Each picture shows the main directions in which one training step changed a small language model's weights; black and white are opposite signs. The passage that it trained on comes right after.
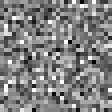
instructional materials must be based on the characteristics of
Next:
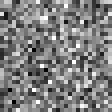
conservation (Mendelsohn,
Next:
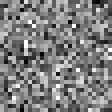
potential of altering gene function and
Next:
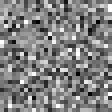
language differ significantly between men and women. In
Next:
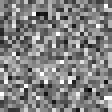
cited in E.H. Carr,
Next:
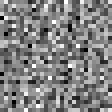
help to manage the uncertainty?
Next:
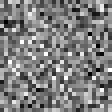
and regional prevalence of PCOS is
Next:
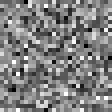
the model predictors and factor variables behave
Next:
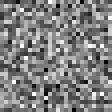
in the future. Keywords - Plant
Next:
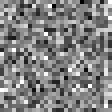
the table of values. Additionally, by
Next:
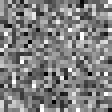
of consideration. And if we are able to
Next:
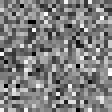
media did not have this peak. Another peak
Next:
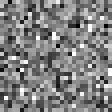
Regarding the DF measures, the sample
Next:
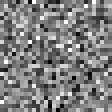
mathematical space where we can represent the colour
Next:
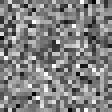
nor Disagree, Somewhat
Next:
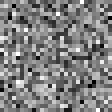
nickel(II) complexes
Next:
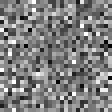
Ethical Considerations The ethical
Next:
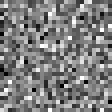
written in post-colonial age
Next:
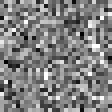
tourism between them, since local communities feel
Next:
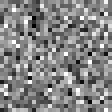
up to 2020. ² Member States
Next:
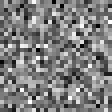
atherosclerosis. H.
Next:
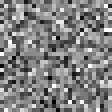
this technology in various areas of life are
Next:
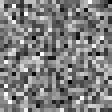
3 kbar). Silicone oil was
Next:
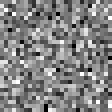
enhance the pharmacodynamic action of
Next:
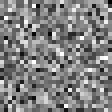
influence the effectiveness of the therapy [32].
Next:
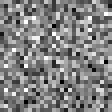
specific effect of the constituting elements on the
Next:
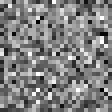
λ_p R^2 Human 2
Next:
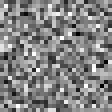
take into account system dynamics/damping
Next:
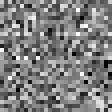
study examined 1,824 articles
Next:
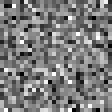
Kazakhstan in the 19th
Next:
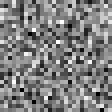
The exclusion criteria are: i) have no
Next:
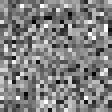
Technology, Coimbatore,
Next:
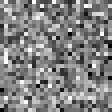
Slack and Trello while
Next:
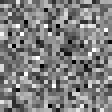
OF MICROSPONGES
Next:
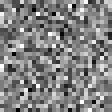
canopy cover (FVC) as
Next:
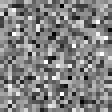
a new architecture of the artificial
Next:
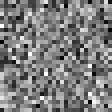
background use terms "privacy" and
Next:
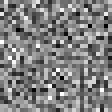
Buckling Behaviour
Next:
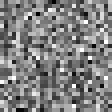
represents a more nuanced position within the
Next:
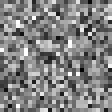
urban settlement of the world and most populated
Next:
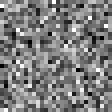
brain masks on a per
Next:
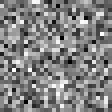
The low-voltage and low power consumption
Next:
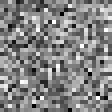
advantages and disadvantages of
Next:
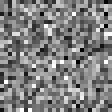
acquisition, general English skills, first language,
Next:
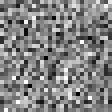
structures was carried out in an extensive study.
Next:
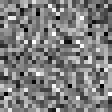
if the support triangle allows to preserve the
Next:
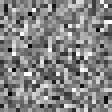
different languages for different countries. The responses are
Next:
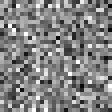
with the system, especially if there are remote
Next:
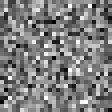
load tests. The workload of the first
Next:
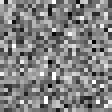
operating conditions presented in these works require
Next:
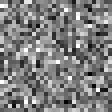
each signal U was determined by the sampling rate
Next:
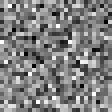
blooms and prickly
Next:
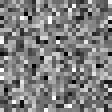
of his tics jerking the
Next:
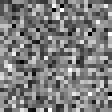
[26]. In the present paper, we
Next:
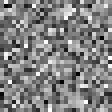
Tangled updates were not
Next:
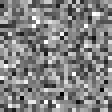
7. Master curves of creep
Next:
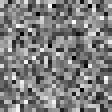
the garden much harm. At the same
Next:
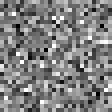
certain diversity spanning for example from an
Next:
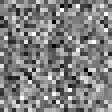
User Needs Survey
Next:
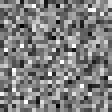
transaction costs. In this study we have also
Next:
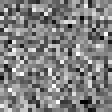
results. The booklet of proceedings
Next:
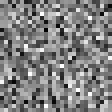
and assurance. Chemically
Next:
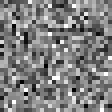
its principal metabolite, are used
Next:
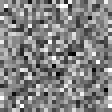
Do With Molecular Dynamics
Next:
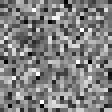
use to control the process in real time.
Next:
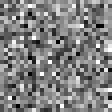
SDN technology in order to be used in
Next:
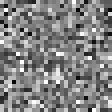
venture creation, from idea generation
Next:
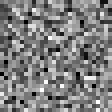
assumed to exist between the vehicles, only
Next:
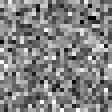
reflections on the current state of women in
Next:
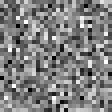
82% of the collected samples. These findings
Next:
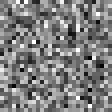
and energy balance calculation of this plant.
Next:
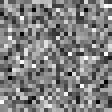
interest peaking in 2012 and 2017. The highest
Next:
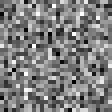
the detected vehicle is classified into one
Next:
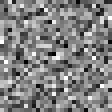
Leadership and Management Nursing
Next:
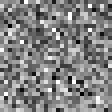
for generating the topic of the
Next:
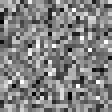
coupling of noise and transient energy
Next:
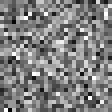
self-governance bodies ensures
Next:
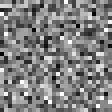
range. But level of alkaline
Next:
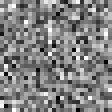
be very low, making the above approach
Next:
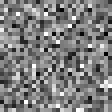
a research example, the results of assessing
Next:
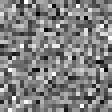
the FC layers have a single
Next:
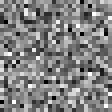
of fruits [4], vegetable
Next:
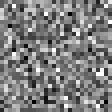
lower concentrations. (Narwal,
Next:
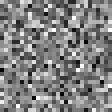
condiciones operacionales en el
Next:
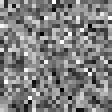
scarce^{2,5}, most being
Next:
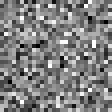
we can explain the following regression equation
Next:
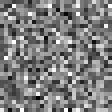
Validation cohort n=43
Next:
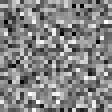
and encourages high-quality research
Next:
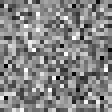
to annotate the content with a
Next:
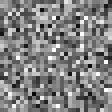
impact and safe, thereby minimizing
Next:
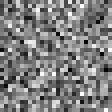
application of MS in the detection and monitoring of
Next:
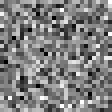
support, time demand, work demand, and
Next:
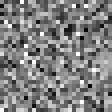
and insecticides. Source Rate
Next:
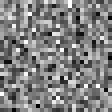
are shown in the upper section which shows the
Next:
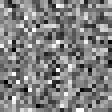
go-kart chassis as it
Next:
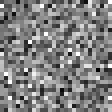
occupancies for male and female would be
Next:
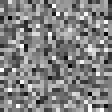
can not remove the heat from the fluid
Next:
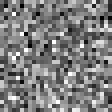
Lebanon, the West Bank,
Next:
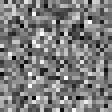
residue of known weight was obtained. The
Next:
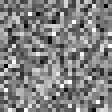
not the right archival way? Another
